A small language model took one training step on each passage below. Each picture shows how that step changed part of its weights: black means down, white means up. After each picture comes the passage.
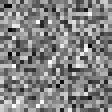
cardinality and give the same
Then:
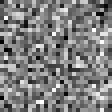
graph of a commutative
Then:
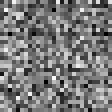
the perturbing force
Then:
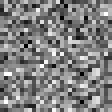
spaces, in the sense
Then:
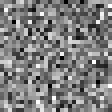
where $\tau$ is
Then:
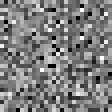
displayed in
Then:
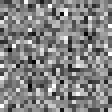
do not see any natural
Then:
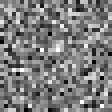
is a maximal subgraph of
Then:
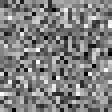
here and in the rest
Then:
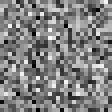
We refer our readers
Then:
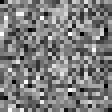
as the lumped
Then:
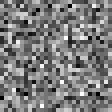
of a pair of
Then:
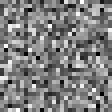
$E$ of
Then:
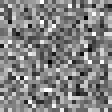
an open problem (see
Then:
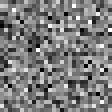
x_{ni}$. Since
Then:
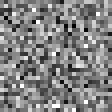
can be written as \[
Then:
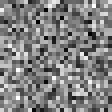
the case in some previous
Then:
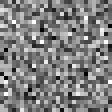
cocompactly in a
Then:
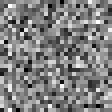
that we can replace
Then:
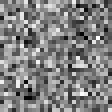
to read off this
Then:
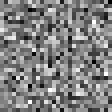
proves (b).
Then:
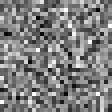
definitions and properties of Chern
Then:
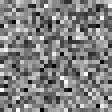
$\lambda$ appears in
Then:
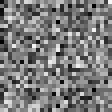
go back to an
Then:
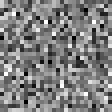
(Details of
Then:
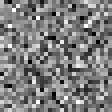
results will appear in
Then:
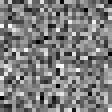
(by induction on
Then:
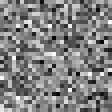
\calE)$ for
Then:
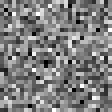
compare curvatures,
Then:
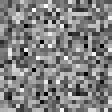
eigenform such that for
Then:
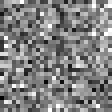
the unit outward normal
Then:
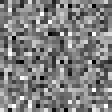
an initial reduced-order
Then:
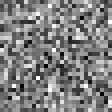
the Fourier transform, see
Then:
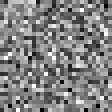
process $X$
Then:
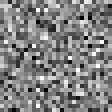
i. $$ The proof
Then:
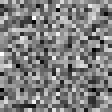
In this section,
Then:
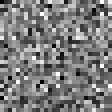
If $R$ is
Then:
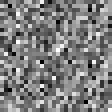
is a constant and the
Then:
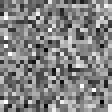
comparison theorems, vanishing theorems
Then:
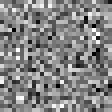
if the following constraints
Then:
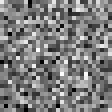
By using the variation of
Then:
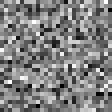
are thought to
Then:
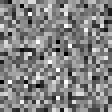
one further assumes,
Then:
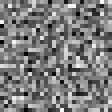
convexity of $g$
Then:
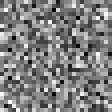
so in this sense this
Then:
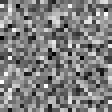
\text { for all
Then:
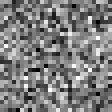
foundational work on quadratic
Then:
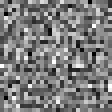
premier temps
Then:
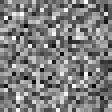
estimator of the density
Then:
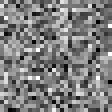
bounded above and below by
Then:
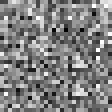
with boundary $\partial
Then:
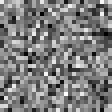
diagonal of $f$
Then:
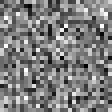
(i) to
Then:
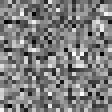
purpose of this technical
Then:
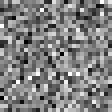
that $u\in
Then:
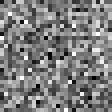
large (depending
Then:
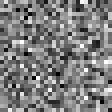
spaces of stable curves
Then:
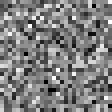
the converse, it is
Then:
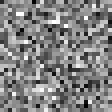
we have the following
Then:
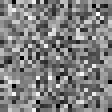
be canonical generators and relations
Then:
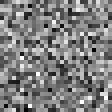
the scalar action of
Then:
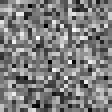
the conditions of Proposition
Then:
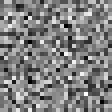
control problem over the
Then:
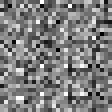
of the particles and the
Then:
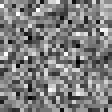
made along the way to
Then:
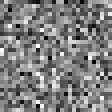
for some $\vartheta
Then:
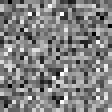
is up to now not
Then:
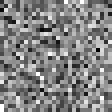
for every $\Phi$,
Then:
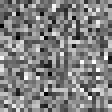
asymmetric in the
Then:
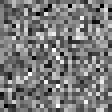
leads to a system on
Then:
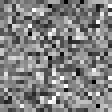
let $\pi:
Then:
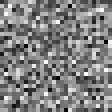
N}$ {\it such
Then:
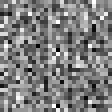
reformulating the
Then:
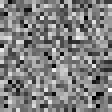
the same as that in
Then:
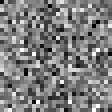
above two conditions will be
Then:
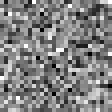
$n$ and suppose
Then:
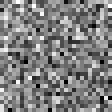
$\theta \in
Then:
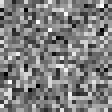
a renowned analysis
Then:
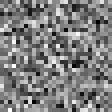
been proposed to analyze levels
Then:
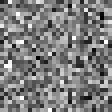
Award for the
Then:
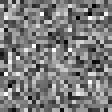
l'action de
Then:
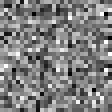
- Department of Mathematics and
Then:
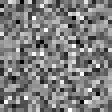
China} \date{}
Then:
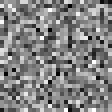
in $B\setminus
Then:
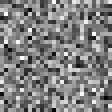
which is the first exact
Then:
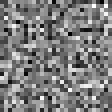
the launch of
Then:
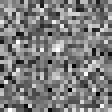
is a family of
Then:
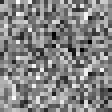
labels form the set
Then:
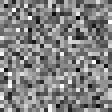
if we replace maximum degree
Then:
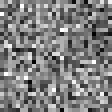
strongly interrelated,
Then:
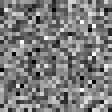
preventing them from
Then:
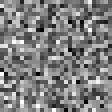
counterpart is at least
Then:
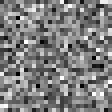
$3$, degree
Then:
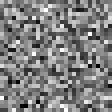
zero. It is known
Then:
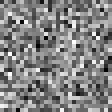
number (which we do
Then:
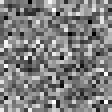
today, % but
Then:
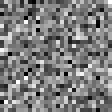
$V$ de
